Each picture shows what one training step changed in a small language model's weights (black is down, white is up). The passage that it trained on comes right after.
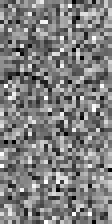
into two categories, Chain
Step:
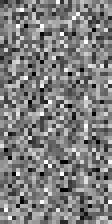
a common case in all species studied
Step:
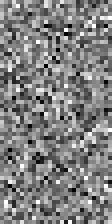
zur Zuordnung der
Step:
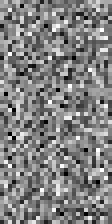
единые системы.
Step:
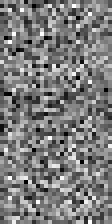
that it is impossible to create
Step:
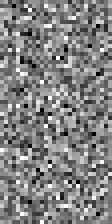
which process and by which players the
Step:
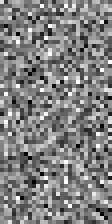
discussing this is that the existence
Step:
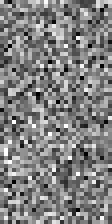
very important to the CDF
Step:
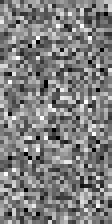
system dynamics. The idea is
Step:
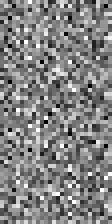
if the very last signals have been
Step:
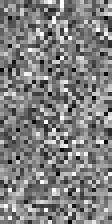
attached to the contacts by
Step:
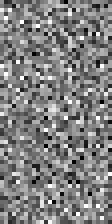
the internal cells of the
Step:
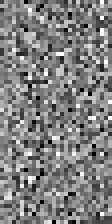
the future*⁶³.
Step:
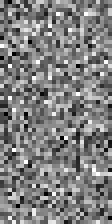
variety of low-dimensional
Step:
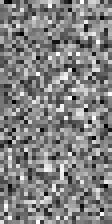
temporoespacial, este
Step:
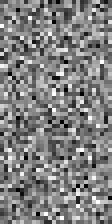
Huei, Doctor of
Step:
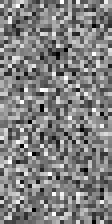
bo‘lar edi. Munis
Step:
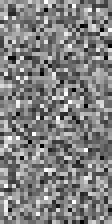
acht wichtigsten
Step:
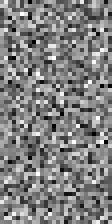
its 0'th component is the
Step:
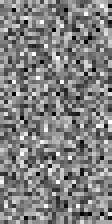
\leq 7 \text{ days}
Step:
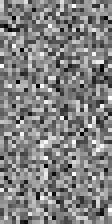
case of propagation in the
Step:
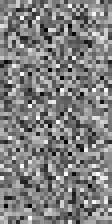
first testing was without the Maun
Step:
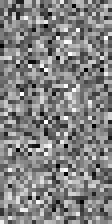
valuable artifacts to
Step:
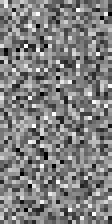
increasing for x ; if $r
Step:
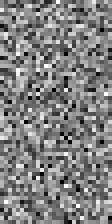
Magnitude limit for
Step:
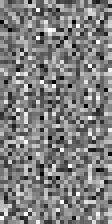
Beitrag sie für
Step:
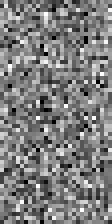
Marcus Lu, 27
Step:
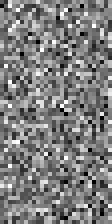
emission food systems, requiring
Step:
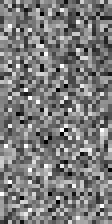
rivojlantirishda masofali ta'lim
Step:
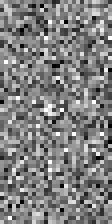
account via evaluating the
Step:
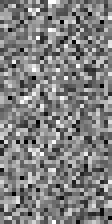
comprometimento entre seus
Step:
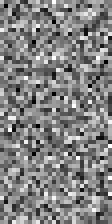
supersymmetric theory of
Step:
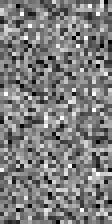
by our choice of K is
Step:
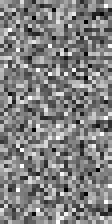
random sampling techniques
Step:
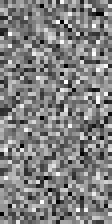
confirmed by explicit
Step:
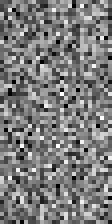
- Я-роли» и
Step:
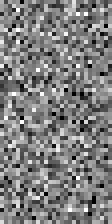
billion US dollars in
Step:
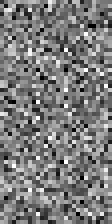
loads are 1.04 MVar
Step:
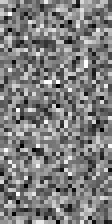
to select different parameters. They have
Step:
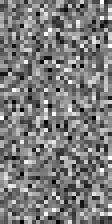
“Infodemic and Fake
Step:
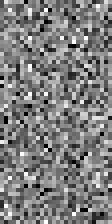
Institutskii per. 9,
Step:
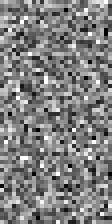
the central hole, which can
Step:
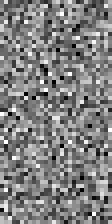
que a Política Criminal
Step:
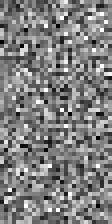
sifted key bit when a
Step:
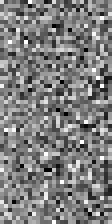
Ozodlikdan mahrum
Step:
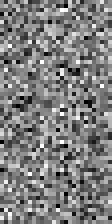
tornam as aulas mais
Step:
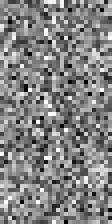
van het redactionele
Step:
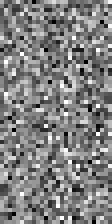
een mogelijke verdere
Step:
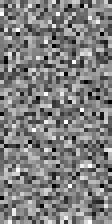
the tangent dispersion. }
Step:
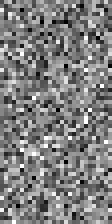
explored range of parameters.
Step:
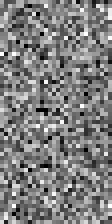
Tech Inc., Canada)
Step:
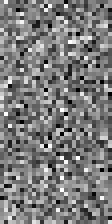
maqsadda o'quv jarayonida
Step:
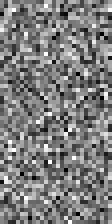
learnable semantic
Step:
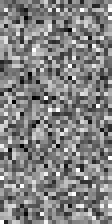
Azerbaijan, developing
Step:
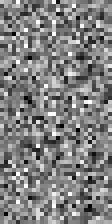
1951 she came to the
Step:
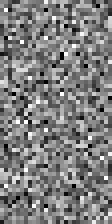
- Abcam-ABCD
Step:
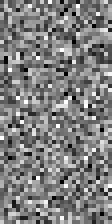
Se, Te) ranges from
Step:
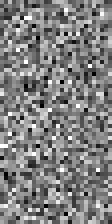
sustained by complex interactions between
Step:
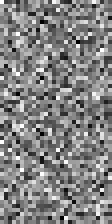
will help them out in
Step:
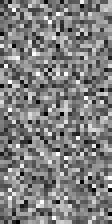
or air temperature. According
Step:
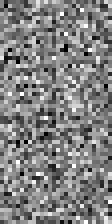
topganini aytib
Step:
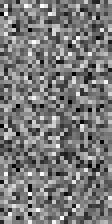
de que com o passar dos anos
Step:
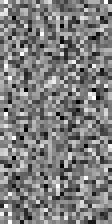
preceding work [10],
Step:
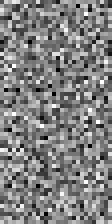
curve regression model. The
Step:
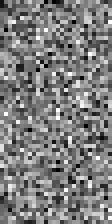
Spain's Europeanness,
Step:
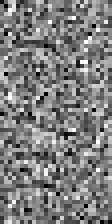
feature already suppressed
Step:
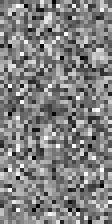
growth and evolution, using the
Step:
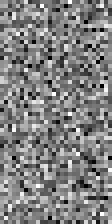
fonction du parent qui a
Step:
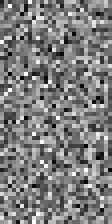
5}^\RZ$. This implies
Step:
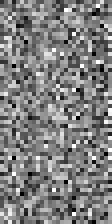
performance, motivation, and
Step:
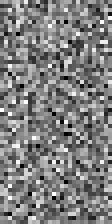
show more passive behavior and
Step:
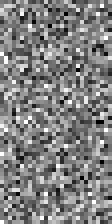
of Henri V [3]. To
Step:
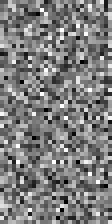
Foods and Beverages
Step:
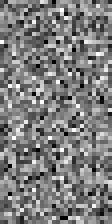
possible to reach the required
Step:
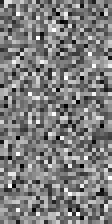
from knowledge representation theory include
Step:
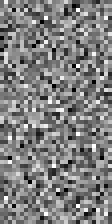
CVR with those participants at
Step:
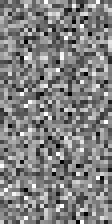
пишут одно
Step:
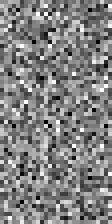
play a leading role in its
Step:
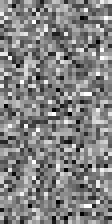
Empirik tahlil
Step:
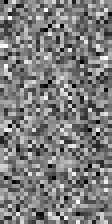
1-ilovasi 2- Oliy
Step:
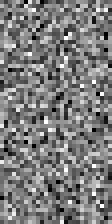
імені В. І.
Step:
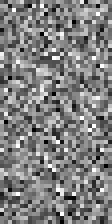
where $\kappa _{\pm
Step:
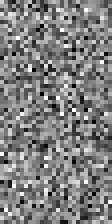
aholisi moddiy
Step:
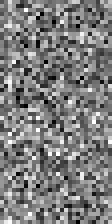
not too bad. Learning of
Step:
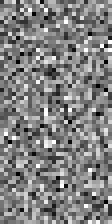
ini hanya sedikit
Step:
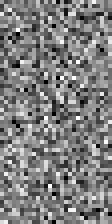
\log (\pi L/\lambda)
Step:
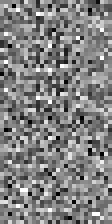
to time differences as 1 μ sec per
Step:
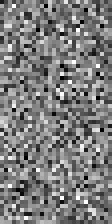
Fiscal- Investigador.
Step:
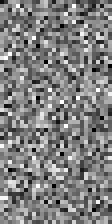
paths. Our observational
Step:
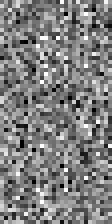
axis. In this work, we
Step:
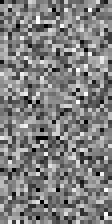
that the beam is selectively
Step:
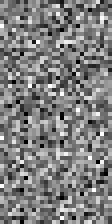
de doctorat de Sciences de
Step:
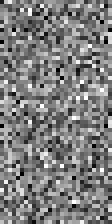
aleatorias, independientes
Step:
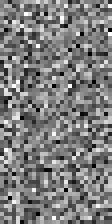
learning, and big data
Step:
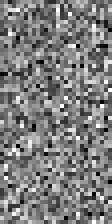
“Boost the confidence of
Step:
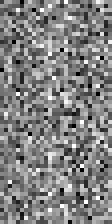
изготавливают в
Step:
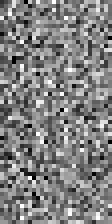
Women are under-represented in
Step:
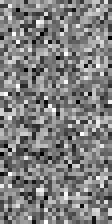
function. It is noted for both the values
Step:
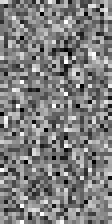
considerable range of groups and
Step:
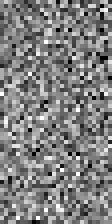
suitable conditions on the
